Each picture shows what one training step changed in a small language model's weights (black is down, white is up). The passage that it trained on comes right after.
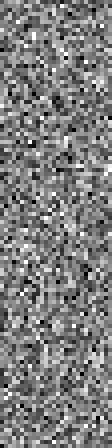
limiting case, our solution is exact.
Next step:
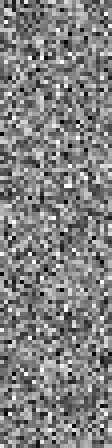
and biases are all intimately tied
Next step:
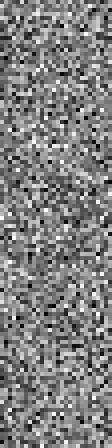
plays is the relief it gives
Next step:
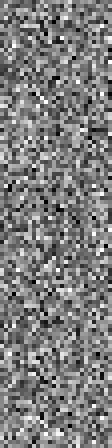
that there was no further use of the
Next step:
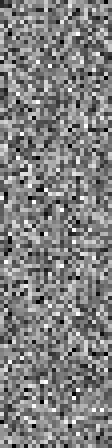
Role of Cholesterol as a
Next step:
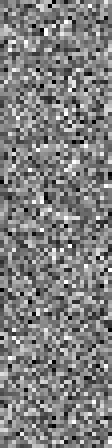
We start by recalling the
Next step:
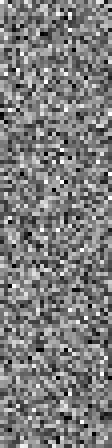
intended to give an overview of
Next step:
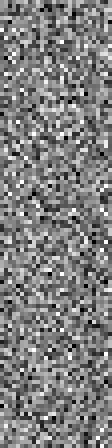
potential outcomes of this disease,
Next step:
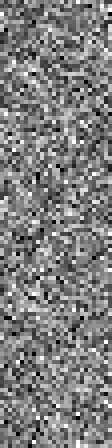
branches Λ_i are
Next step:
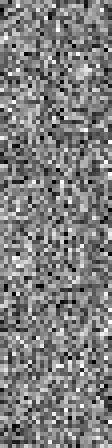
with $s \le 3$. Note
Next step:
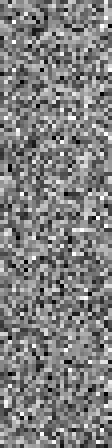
with random spontaneous localization
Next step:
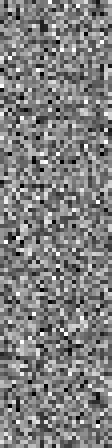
wireless federated learning
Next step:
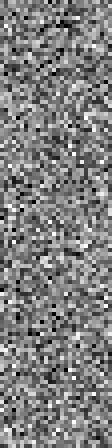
on overt subject pronouns than
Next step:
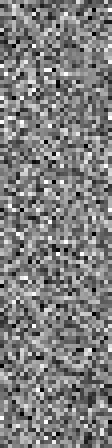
number of bodies injected from the
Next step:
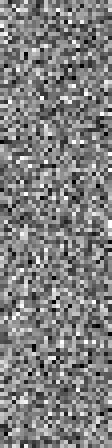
outside of Hungary: the
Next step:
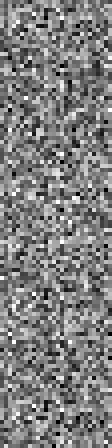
responses. ###
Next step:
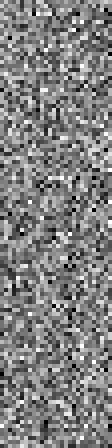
(except neutrinos)
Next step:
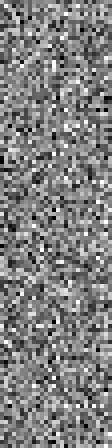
are input into a generator LLM
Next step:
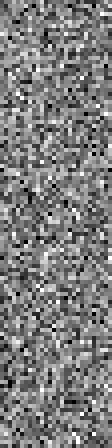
(thin solid line), $-
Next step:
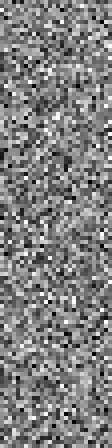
is still an important aspect of
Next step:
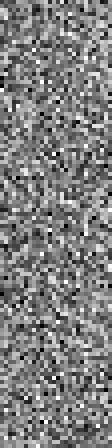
in dealing with WIMP
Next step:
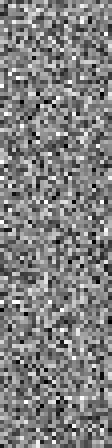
and derivatives each time, which is
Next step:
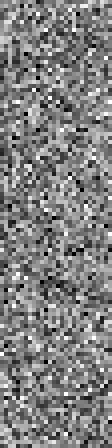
properties of semiconductor
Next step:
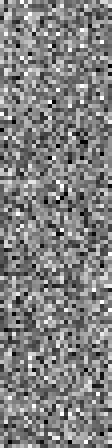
the value of the $n$th order
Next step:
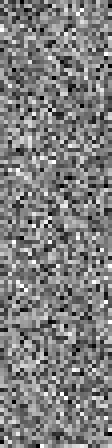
that we will discuss below. Using
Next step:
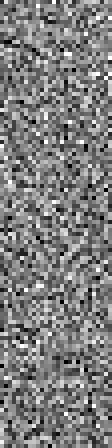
authors considered HBF design for
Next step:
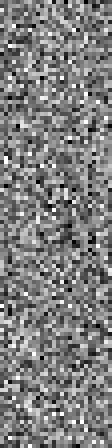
polymers and wave dynamics in
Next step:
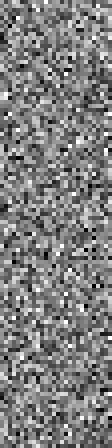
the Lanczos algorithm to project out
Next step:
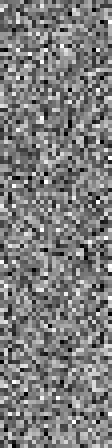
M. Platzman, Phys.
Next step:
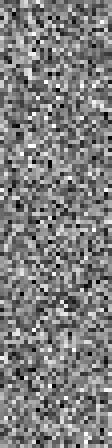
in helping the patients in their
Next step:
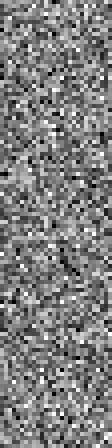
numbers 10 or higher and some
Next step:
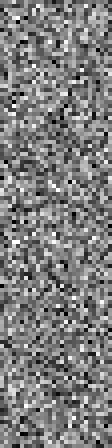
two conjugate residues
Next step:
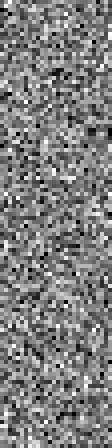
the identified BPs (red
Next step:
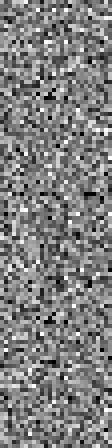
of procedural knowledge instructional
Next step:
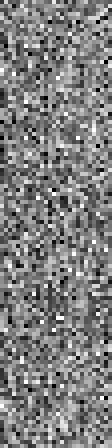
found ML_2 through potentiometric
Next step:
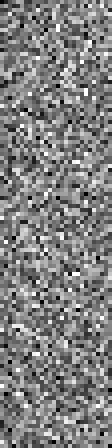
was achived both in measuring
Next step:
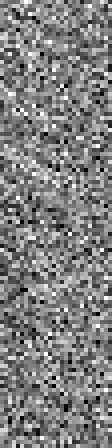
may in fact have been a short interval
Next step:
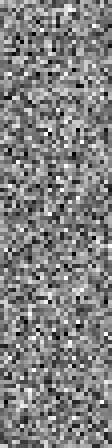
agricultural purposes shows
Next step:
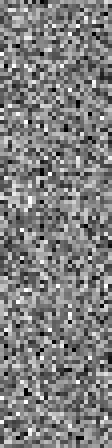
India data. Digital transactions have
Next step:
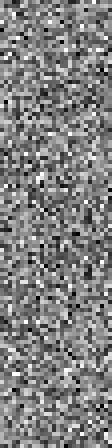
of various secondary metabolites such
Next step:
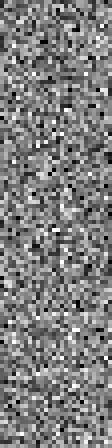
interaction term, such as a so-called
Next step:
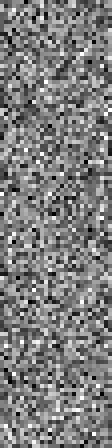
at night. The temperature difference between the
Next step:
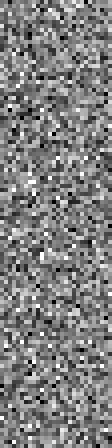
will be scientifically shared between
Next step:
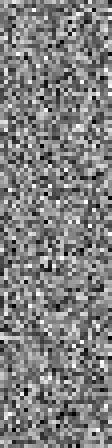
Islamic Azad University
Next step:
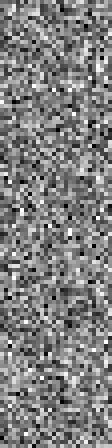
through the Ψ metric) and the
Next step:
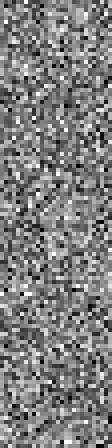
one of the extremely powerful
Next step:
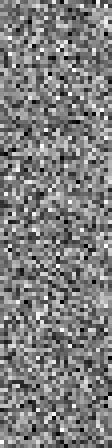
designing a bio floc system is the
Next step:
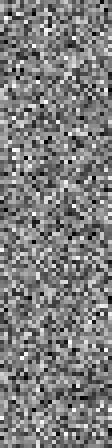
better than binary codes
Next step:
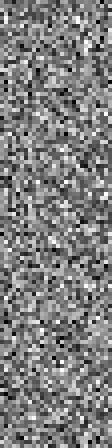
evaluate the impact of AppSheet
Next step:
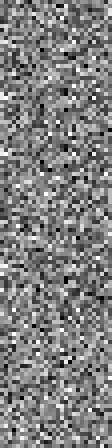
vocabulary. This is an
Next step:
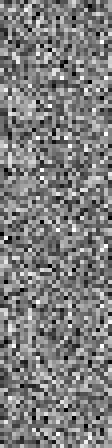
reduce in size for long delays.
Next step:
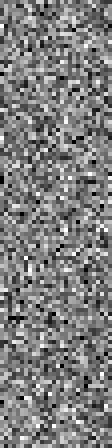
the dichroic response at
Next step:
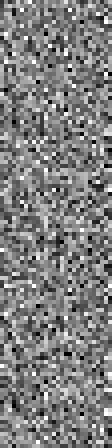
which also has the potential to greatly
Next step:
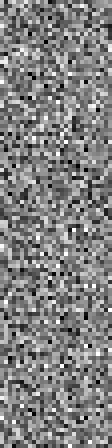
a view of understanding the
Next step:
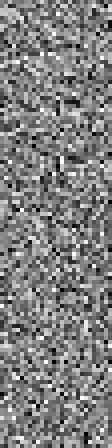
studied a lot by the simulation but
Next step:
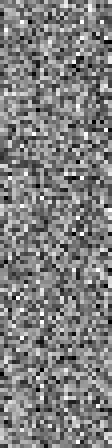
tansig. Table 2. The
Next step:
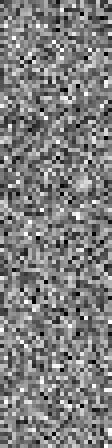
can be neglected. Note also that in
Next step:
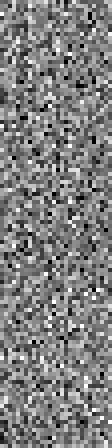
the limit $T\to 0$ by
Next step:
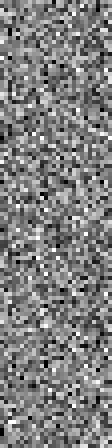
corresponding Schwarzschild
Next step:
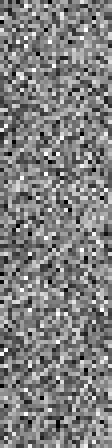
algorithm is presented for efficient
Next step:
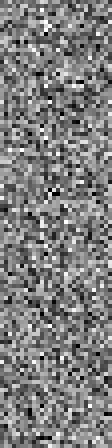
of frequent heavy use of electronic
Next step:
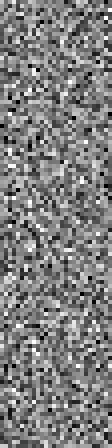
Artifact spread functions of a
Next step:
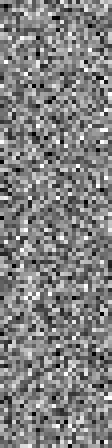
and therefore we could be more focused and
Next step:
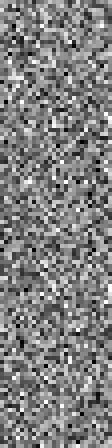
peak for larger values of $U$.
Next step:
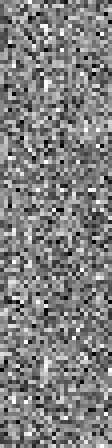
(a few cases) in the
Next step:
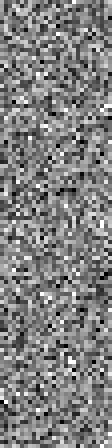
and $p$-bands. In
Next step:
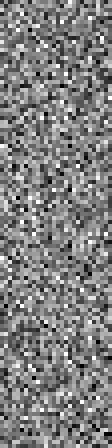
with the Republic of Chile. The
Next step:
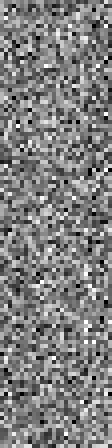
the observed filaments are the magnetic
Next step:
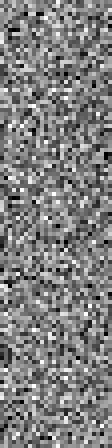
total energy function defined in Sect.
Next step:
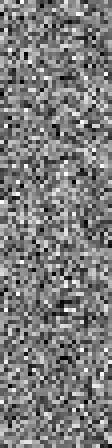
of Pennsylvania for
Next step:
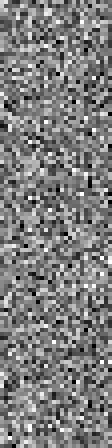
perfusion, for predicting the
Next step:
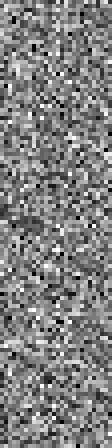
tests. Three specimens were
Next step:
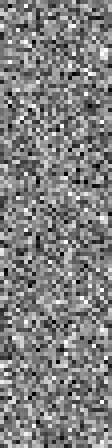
the work\cite{oka}
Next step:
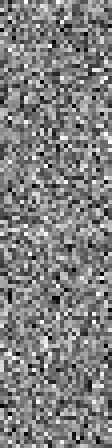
IV) for each of the studied
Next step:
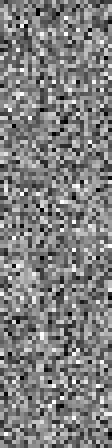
advertising translation must meet
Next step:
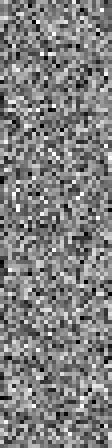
la entrevista y la
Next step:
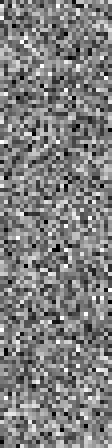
can be omitted. At
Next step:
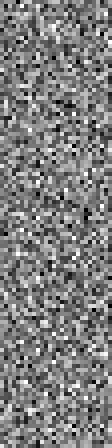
and therefore, a unique testing
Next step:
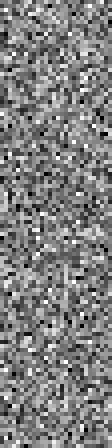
formula proposed by Fortz et
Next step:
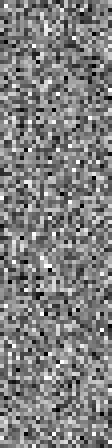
big (blue online) and small
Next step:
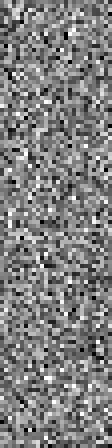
our nearest AGN, has been
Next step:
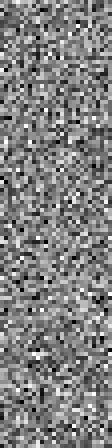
and Al-'Adl In the
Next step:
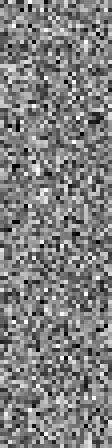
of the crude sterol
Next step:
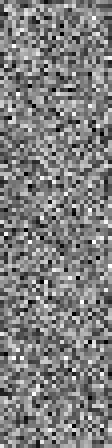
and in Figure 6b. The total number of
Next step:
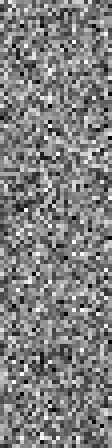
despite its potential to mitigate
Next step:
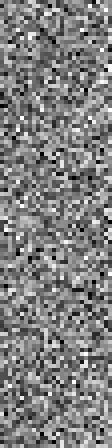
insulators with strongly coupled
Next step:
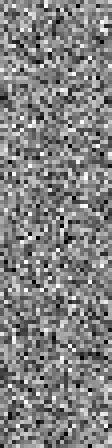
Noncommutative spaces can
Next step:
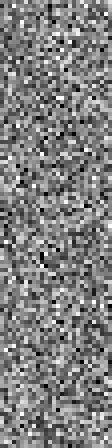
places outside of South
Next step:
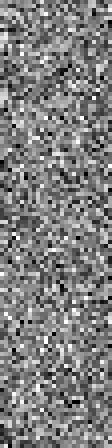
hot and washed with hot water
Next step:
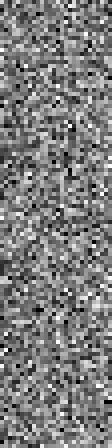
is repeated for a fraction
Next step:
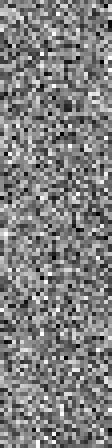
songs and has read a lot
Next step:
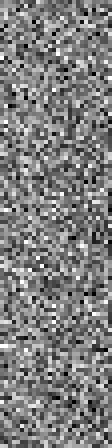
covering Canada’s
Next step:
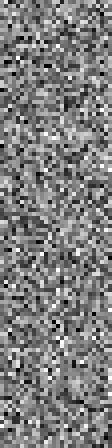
intestine (the "alimentary
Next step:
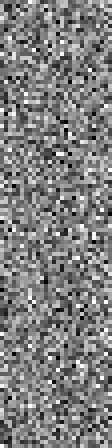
takes $t=t'$. More
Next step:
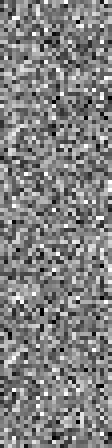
value is from 0 to 360, sample's
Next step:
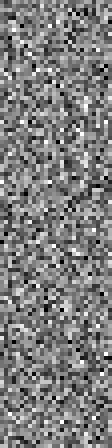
away to the other infinity
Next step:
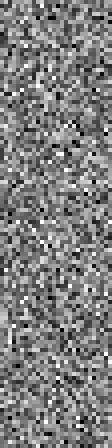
associated neutral B meson.
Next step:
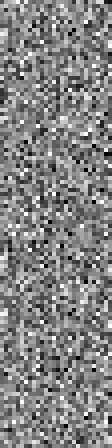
VALIDATION Numerical
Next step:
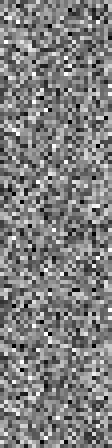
Ilorin, Ilorin,
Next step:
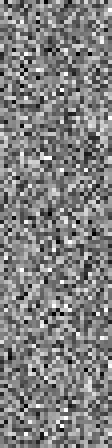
part one of Article 267,
